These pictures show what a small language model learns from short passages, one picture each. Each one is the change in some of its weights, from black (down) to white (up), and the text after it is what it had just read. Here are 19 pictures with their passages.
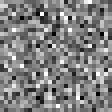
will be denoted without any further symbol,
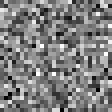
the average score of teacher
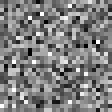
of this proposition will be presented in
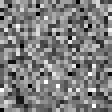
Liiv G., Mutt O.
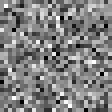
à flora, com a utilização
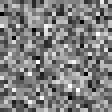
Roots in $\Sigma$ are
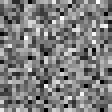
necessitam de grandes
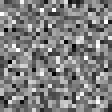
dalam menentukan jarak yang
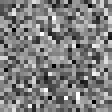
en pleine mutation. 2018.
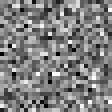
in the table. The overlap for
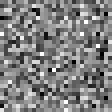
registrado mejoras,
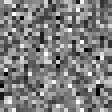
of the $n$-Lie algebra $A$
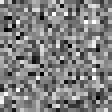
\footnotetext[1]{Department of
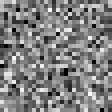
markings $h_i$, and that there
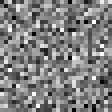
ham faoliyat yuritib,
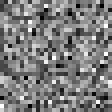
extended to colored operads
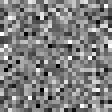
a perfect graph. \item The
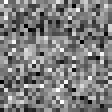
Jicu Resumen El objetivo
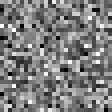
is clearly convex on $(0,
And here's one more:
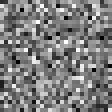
weichmachende Einheit aus
